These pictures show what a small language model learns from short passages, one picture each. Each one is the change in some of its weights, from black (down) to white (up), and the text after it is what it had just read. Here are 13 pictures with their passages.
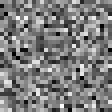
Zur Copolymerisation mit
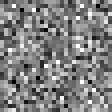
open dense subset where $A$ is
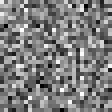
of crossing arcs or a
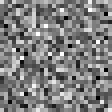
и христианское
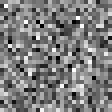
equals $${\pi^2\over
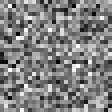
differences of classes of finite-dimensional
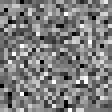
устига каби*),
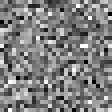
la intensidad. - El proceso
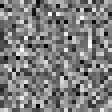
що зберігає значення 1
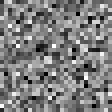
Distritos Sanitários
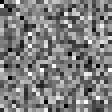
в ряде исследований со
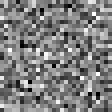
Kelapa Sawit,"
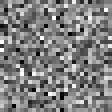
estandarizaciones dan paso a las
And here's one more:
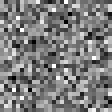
de la communauté. Les
